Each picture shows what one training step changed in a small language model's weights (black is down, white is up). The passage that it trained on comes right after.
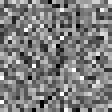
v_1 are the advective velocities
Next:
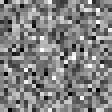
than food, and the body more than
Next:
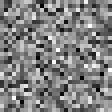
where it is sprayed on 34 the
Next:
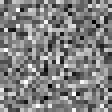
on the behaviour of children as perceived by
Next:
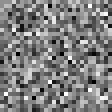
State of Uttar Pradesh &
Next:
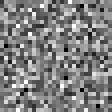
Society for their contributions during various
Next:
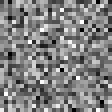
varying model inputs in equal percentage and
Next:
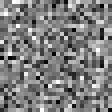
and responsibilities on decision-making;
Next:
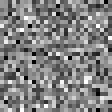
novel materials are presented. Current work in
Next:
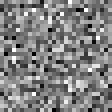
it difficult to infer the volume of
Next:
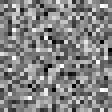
then by the A / D sampling, central
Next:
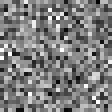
youths are urged to
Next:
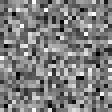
relaxation and relief from environmental
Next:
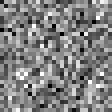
keypoints correspondences between a shape
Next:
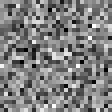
multivariate data (*I*) face
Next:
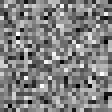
LOWER Hemifield
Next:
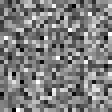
which emphasize research processes that explore
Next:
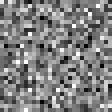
Society. The project addresses the call
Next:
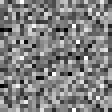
Electrical, Electronics and
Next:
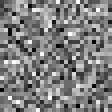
individually, they are used combining with
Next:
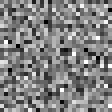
rocks and anhydrite
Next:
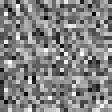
use the technology. A quantitative research design was
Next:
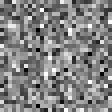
"Environmental Impact of
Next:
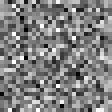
- provide open access to any other research data of
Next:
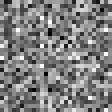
will not be as effective. After all, with
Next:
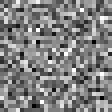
potent factor was perception ($\beta =
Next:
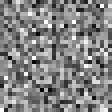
satisfaction, the big five personality traits
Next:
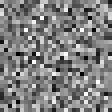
in 2012. Three villages were selected
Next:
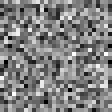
required as input, this limitation does not
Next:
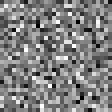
of adenine-dimer chains
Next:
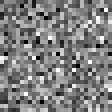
constant stirring for 30 h. The
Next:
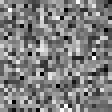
H (VIRC): Turb
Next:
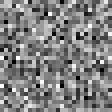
to 35 years with gestational age >
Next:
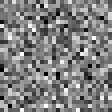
findings. The conclusion was that blended learning
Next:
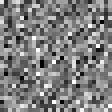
the hill areas of Manipur which were
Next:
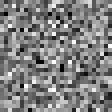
sample SANDWICH -
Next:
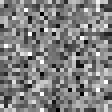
in English cannot speak English fluently.
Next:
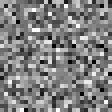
data file. The analysis found that due to
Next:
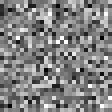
that, in the absence of proper
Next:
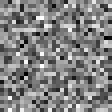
of effort due to crises in family,
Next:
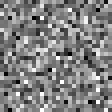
The mill on the floss by
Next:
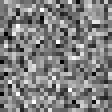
a state of being to danger or
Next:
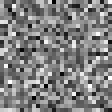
solid tumor vulnerabilities in
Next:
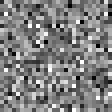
of the ethnicities that today
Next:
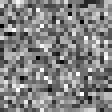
project could be viewed as a success because there
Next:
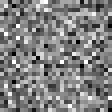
to have multifunctional performance in
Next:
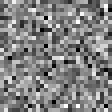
consequences, if the individual finds the
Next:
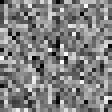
among technological knowledge, pedagogical
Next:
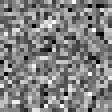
colour than the rest of the
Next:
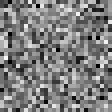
combining the inborn genetic code
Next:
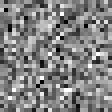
level of the country for adapting a patient
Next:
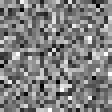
a single railway area or reducing
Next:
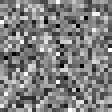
falls can be severe, leading to
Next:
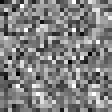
exercise (Clark et al., 2009),
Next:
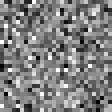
Geographic location of the *D.
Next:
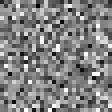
middle-income countries, respectively.
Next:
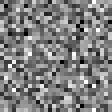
expenditure on accommodation compared to
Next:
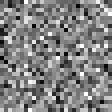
they will lose their competitive advantages
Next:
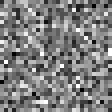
adult intussusception in their
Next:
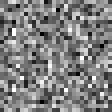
of the image. For this purpose, a new
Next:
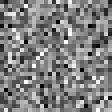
of behavior of decisions of the basic kinetic
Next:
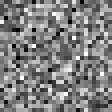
using internet connection. The LSPE
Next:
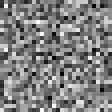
Matter-of-fact (pro)
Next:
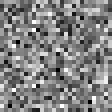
sonicated for 5 minutes. After this
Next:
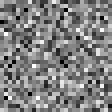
readily migrate with water flow being in
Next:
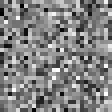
real course of loading. In case of the
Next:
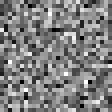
Therefore, it is necessary to implement comprehensive measures
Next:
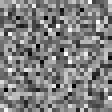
become so mighty that the future of our
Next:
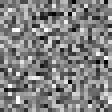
with QPSK modulation Table 1.
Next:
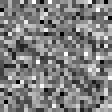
[12], pointed towards the
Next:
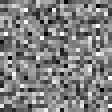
classifying the riparian
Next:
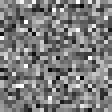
all of which aim at making high consensus
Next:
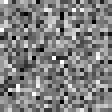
and mandate unitary evolutions
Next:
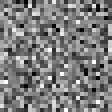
Low Quality Control;
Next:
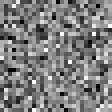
for conducting the regression analysis: -
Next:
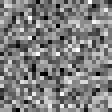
H.D. designed the experiment, collected the
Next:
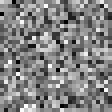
is feasible, as it has been implemented
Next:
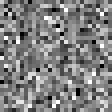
Spectrum 5 0,9
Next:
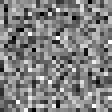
main building has a atchala architectural
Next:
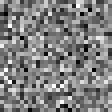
patients undergoing surgery,
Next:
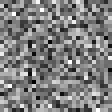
ice are forcing a relocation
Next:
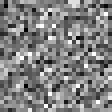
also often lead to distortions in the
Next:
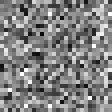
The study included WHO statistical reports,
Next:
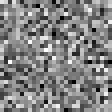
a solar cell, the dynamics of the charge
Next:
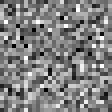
maize in Mubi,
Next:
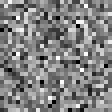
opposition or agreement between current social
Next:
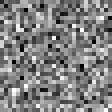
major findings hence indicate that working capital is found
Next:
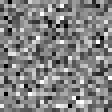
mitigating the aging of the
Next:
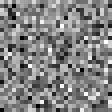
See semver.org for more information on
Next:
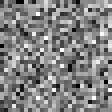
FSA Formal Safety Assessment
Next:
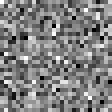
having poor practice whereas 18% having average practice.
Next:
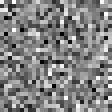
long fiber or one exceeding
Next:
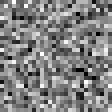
resolutions achievable with this type of
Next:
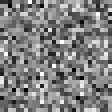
and helpless human beings who have been
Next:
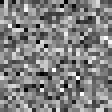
theoretical considerations. The relative adsorbabilities
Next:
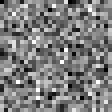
Article processing charges ASREN
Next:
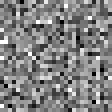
reaction to alien tissue.
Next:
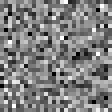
dietary fibres Frequency Percent
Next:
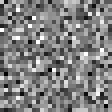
The suitable strategies are required to mitigate
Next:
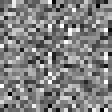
review of the chapter have been used for the
